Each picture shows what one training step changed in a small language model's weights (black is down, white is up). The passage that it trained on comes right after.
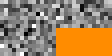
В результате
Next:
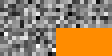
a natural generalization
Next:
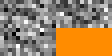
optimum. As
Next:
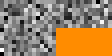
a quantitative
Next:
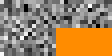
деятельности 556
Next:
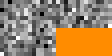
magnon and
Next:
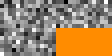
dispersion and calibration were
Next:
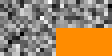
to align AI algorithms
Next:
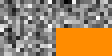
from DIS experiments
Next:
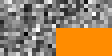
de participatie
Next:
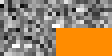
ion temperature,
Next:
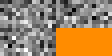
Oliver and
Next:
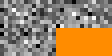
disorder, and
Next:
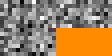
ذلك من
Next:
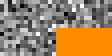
mechanics out
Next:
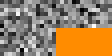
not apply.
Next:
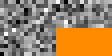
utilizadas no
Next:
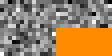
ва спорт
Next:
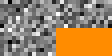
Humanos –
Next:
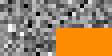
них является
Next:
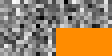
Fig.~4 from
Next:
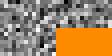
where $r$
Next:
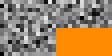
lifetime scaling
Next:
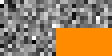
values such as
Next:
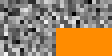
to a brane
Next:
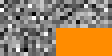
the establishment
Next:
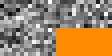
of regressive
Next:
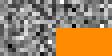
On the other
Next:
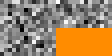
curiosidade pela
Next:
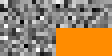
inside a neutron star
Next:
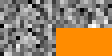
in the figure.
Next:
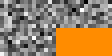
model C but
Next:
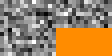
streamlined the
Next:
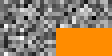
in which it is
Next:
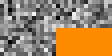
rate of up to
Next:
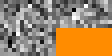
of the Al content
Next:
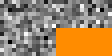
General architecture
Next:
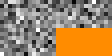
their work,
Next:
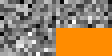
of these busses
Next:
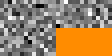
be quantitatively
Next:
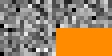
in the spectral
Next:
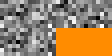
podem ser
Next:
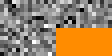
La visualización
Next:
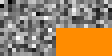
13 candidates --
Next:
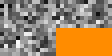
time scale of
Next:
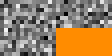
show that for
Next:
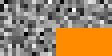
are unaware of
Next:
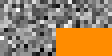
easy task to
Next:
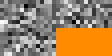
it is easily found
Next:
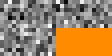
trabajar los
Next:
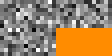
with the orbital
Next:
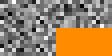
claramente no
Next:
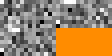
os conceitos
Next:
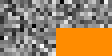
trap parameters
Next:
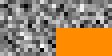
с учетом
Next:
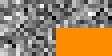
cited by
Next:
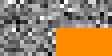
saisir les
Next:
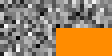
in each cluster having
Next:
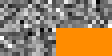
the hyperparameters
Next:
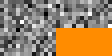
injected as
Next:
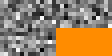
only compared it with
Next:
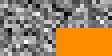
is coming to
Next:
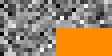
performance of our model
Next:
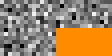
que hice la
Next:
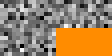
а также
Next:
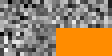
label is the same
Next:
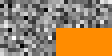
time has to be
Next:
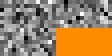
is generally referred
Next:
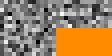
then searching for
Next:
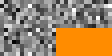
from the lack
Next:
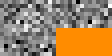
the populations per
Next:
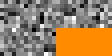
É muito
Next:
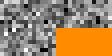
va yirik
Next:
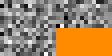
indicate higher powers
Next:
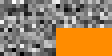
função e
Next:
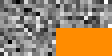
phase speed,
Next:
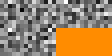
robust operational way
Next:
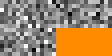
clean ones
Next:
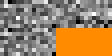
mm de
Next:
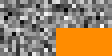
sobre a saúde
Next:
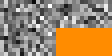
by a few
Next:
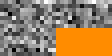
to refer to this
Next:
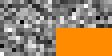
the aim of the
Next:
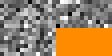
the parameter space for
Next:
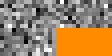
shown in Fig.
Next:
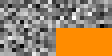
the study of these
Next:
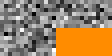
del meu estimat
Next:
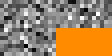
the final asymmetry,
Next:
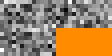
va dinamik
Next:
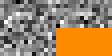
given by:
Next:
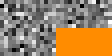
unit slope in
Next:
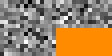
one is given by
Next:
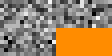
the correction to the
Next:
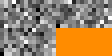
$\chi$ into
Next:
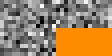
qilib bir
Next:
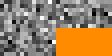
are particularly relevant to
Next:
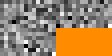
Lorentz force that leads
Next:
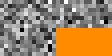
the combination of input
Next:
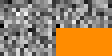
and the ED
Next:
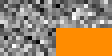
of the system,
